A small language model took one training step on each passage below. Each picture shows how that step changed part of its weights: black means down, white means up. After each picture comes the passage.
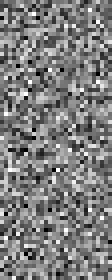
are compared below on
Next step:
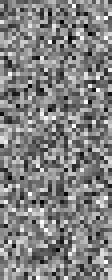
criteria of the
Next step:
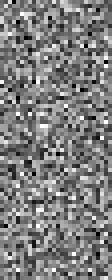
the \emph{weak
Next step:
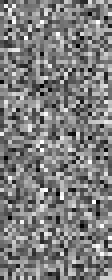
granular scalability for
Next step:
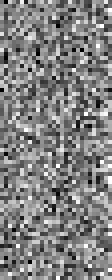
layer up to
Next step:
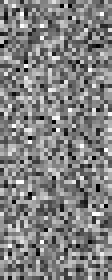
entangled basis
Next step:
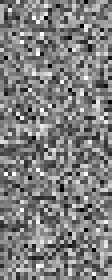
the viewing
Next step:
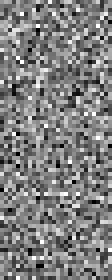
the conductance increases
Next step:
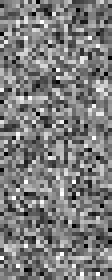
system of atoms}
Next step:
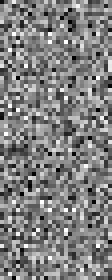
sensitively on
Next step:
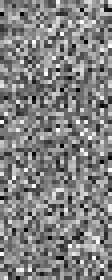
that $0\leq
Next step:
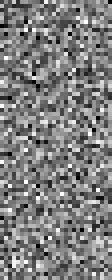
are conveniently
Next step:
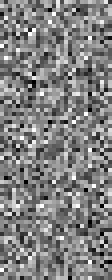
are several different
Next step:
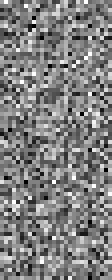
there are several
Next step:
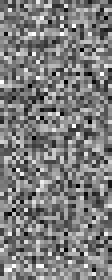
and the remaining is
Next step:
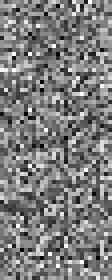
of the block.
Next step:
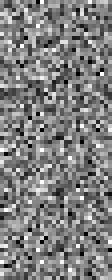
we impose the
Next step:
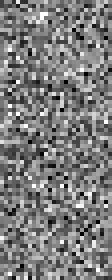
the initial mapping
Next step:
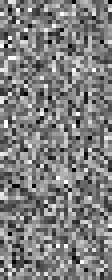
were prepared by
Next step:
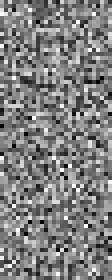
differences. It is
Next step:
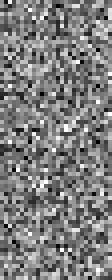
surprising as the
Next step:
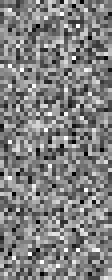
Rev.\ D {\bf
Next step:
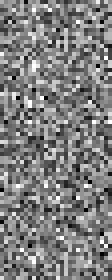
to two--dimensional
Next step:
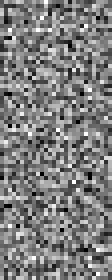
and assuming a value for
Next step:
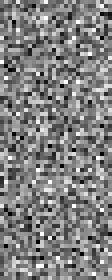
$\sigma$. In the proof
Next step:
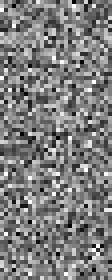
should be directed along
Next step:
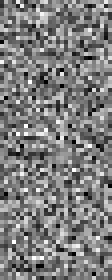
the system by $\Psi$,
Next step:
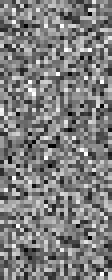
compact; two such
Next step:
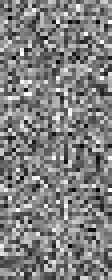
other chapters of
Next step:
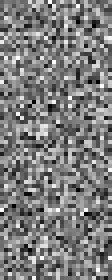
the two databases
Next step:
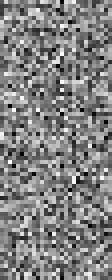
bright SMG
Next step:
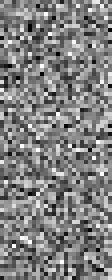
converges almost
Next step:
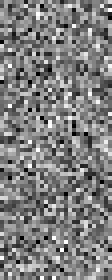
of particles at time
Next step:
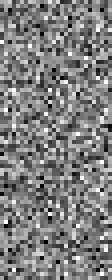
$\beta_a$ and
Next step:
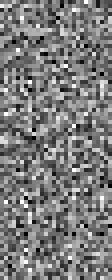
are not affected by
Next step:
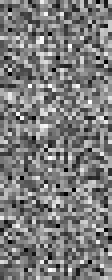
the vertices of
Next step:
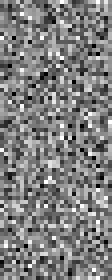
deter imitators
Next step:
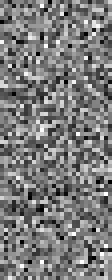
is the uniform
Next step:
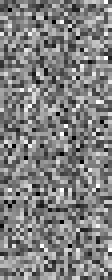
stretches or
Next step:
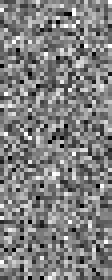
a subensemble
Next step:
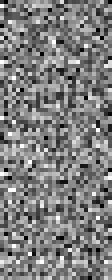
seemingly large
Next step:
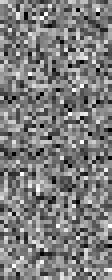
a_star =
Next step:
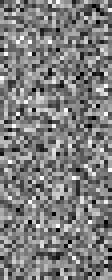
classes of distributions based
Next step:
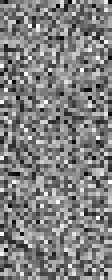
use 2-loop
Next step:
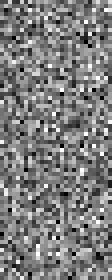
$-1$ to each of
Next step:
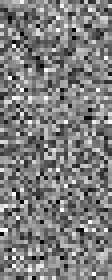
to define the domain and its
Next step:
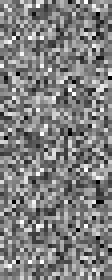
but does in fact,
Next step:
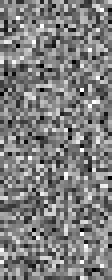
i \leq n$ and
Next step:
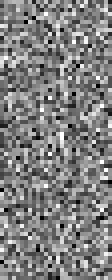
$\yha Xt$
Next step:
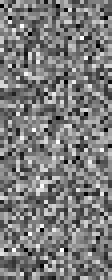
is the scattering
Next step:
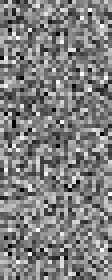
developed into a
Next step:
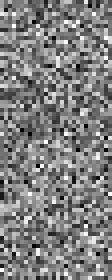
different pattern. The
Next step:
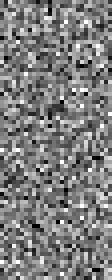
identical twins
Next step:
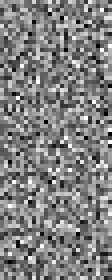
magic wavelength
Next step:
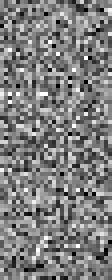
representation for the radial
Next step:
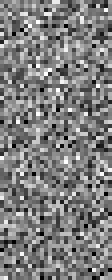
$P$ moreover is
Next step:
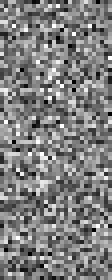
the dissipative
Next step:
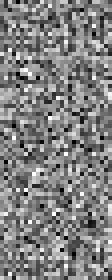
initialized by Gaussian
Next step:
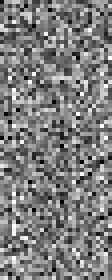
any $a\in
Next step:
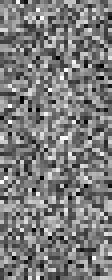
the modes calculated from
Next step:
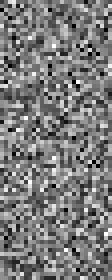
even anyonic systems,
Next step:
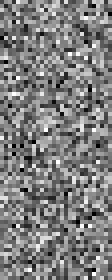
numerically that the
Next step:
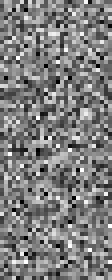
condition is equivalent to a
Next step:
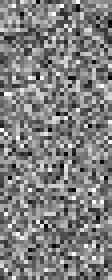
obtained in Subset
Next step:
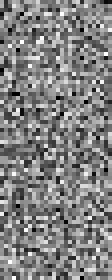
*The 7 square
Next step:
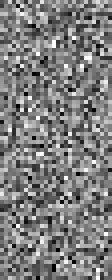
in the QSH
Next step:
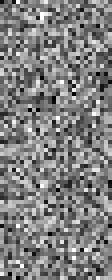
determining the input
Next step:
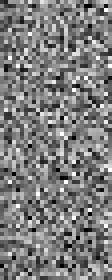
comes down to
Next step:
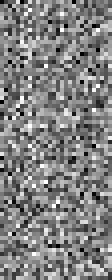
electron doping of
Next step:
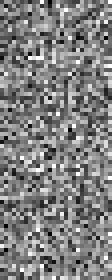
critical systems and
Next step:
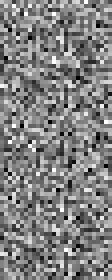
solver, or if
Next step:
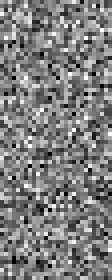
is convex. It
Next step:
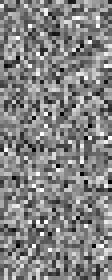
done to test these
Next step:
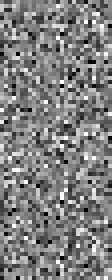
a nonparametric
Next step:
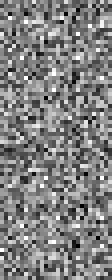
flat bands}
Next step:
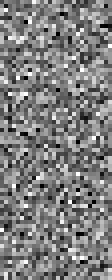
be eliminated from
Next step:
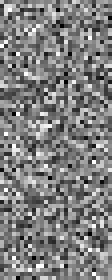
is optimal if the number
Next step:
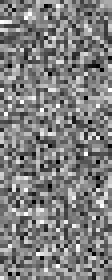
theory of symmetric spaces
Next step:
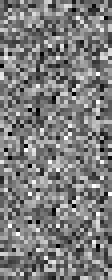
The influence of
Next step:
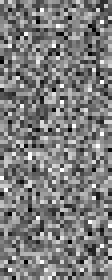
between TFF and strong
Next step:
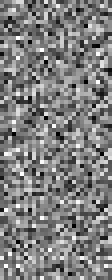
with coefficient $\ge
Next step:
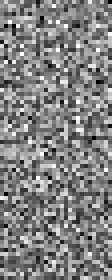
examples, theorems
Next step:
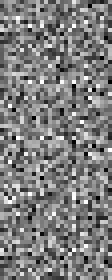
\right) \quad
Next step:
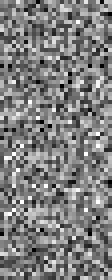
and $\kappa$ and
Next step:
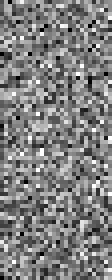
The paradox of
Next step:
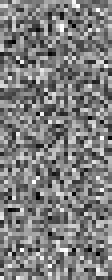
the consistency currently
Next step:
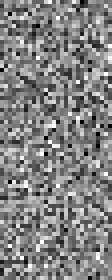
singular value and the associated
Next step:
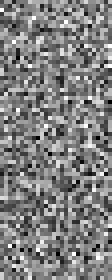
a form similar to the
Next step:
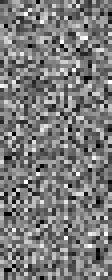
amplitude, and the
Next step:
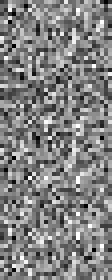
can also see that the
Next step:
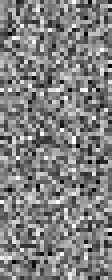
\\ & \qquad\qquad
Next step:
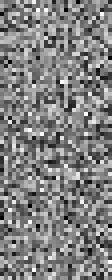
evolves, is
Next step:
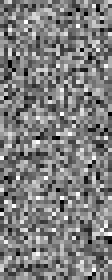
atomic state function is
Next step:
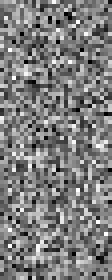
symmetric with respect to the
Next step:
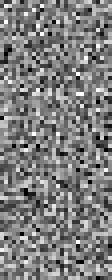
two radiotherapy
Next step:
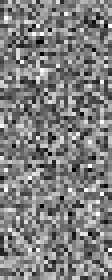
the simulations. The
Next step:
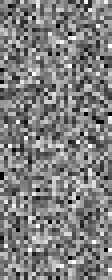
The CA has not
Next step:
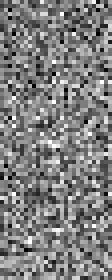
vertices, and zero
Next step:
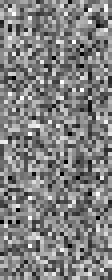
Li, Large values
